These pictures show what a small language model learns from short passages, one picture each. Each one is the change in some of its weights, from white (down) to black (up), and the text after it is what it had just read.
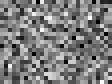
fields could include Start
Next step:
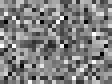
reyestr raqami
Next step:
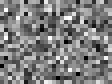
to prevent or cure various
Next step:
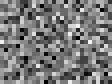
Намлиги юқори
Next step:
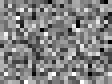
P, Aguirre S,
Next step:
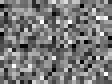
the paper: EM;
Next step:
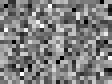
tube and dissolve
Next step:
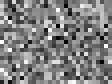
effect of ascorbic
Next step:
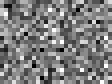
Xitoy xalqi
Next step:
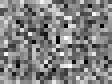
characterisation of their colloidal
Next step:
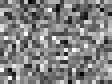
международных отношений
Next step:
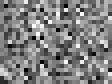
pode entrar em contato
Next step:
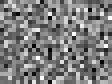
interest, which employed empirical
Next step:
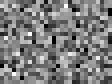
and the RAT crime
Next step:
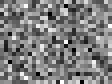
imkoniyati; -
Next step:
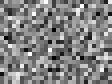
M., Etude de la
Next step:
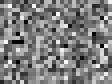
conventional PCR reaction The
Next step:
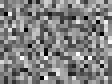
po prosečnoj
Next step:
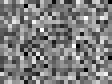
do VLM. No
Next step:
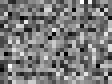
activity in the legislation of
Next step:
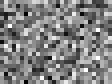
el uso de nuevas
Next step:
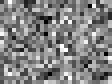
mayor homogeneidad en el
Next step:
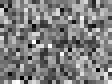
of a long-term experiment
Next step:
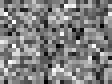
S^1$ We will construct
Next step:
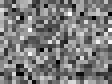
the training iterations. Wang
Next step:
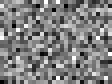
va ularni ishlatish)
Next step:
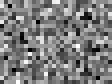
Pakistan's political
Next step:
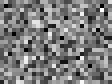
game in a physical
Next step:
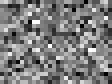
between the FLP and
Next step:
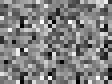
A, Yoshida Y,
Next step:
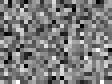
for any use that may be made of
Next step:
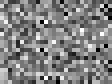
species since 1852
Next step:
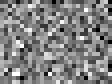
graphically to data and decision
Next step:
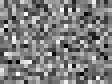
Dental anomalies,
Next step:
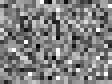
Research, Volume III,
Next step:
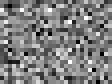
nitrogen supplementation
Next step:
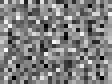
identified cannabinoids in
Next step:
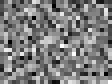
oil mixed by
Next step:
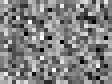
hisoblanadi. Ushbu
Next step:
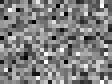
likely to increase as technology
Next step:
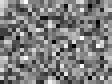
задоволенні правом
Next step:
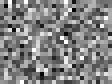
phenomenon has been a
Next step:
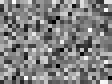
is imperative to have a
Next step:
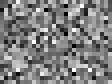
скринінгу. У
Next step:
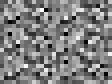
Україні з
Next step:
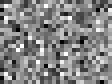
el modelo pedagógico
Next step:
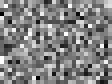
Aynan shunday
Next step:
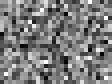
the traditional reflection method.
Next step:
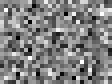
and obesity according to the national
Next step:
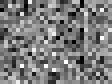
на человека шум.
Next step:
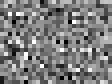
omillarni hisobga olgan
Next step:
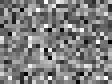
discussion, and finally, the
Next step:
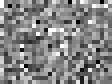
sumarían a este
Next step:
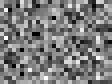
iterationer Medelantal
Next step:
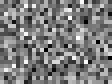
are LC- Increasing,
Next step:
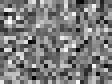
The socio demographic data
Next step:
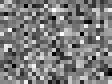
kumush edi.
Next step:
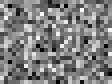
ketedi hám
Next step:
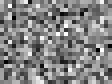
nikako ne može
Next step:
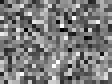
steep incidence angle,
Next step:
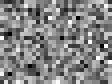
Outcome Measures
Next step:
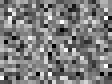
therefore, the approach.⁴
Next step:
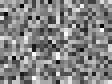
a la oxacilina
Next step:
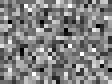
para la categoría nominal,
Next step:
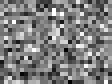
the aedeagal median
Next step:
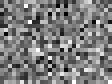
value that might have adverse
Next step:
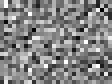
развития шахматных
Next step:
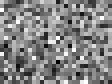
will determine the feasibility
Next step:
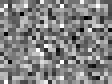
we ask our students to make
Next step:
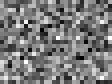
period (n): Number of
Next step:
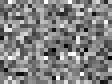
of 2020 concerning the Use
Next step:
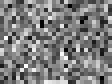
older in our analyses than
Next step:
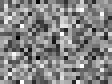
and anthropogenic activities can
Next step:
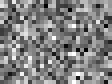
of Norway.
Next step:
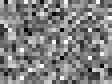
guia”. Additional information
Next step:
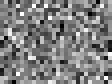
however, creates many
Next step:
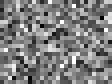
Satisfaction (CS) are
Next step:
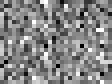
het toezicht op de
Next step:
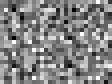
Пастера. До
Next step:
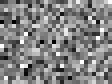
marchés de la ville de
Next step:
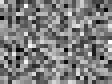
Abandonment and Alliance
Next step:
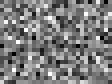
each CS criterion according to the
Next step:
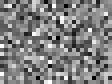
was communicated to me
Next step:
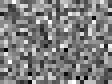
of false exclusions.
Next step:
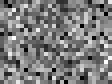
With the intention of
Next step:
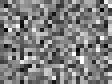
мира, квант
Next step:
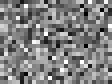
технологическое обеспечение,
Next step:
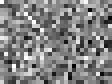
que não altera em nada o
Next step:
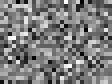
increase). Along with the increase in
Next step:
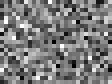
source for a perfect digital
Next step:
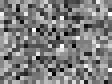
handlers. It was
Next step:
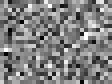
. Translation figurale
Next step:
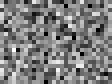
for understanding thyroid
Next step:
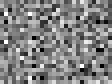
taqdim etiladi.
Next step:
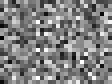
défense est fixé
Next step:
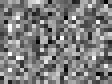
Motivation (Z) on
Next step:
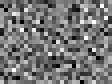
for final review before submission
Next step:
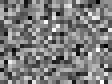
критериев ДСТ, в
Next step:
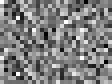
consumer by addressing local
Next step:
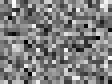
To cite this manual
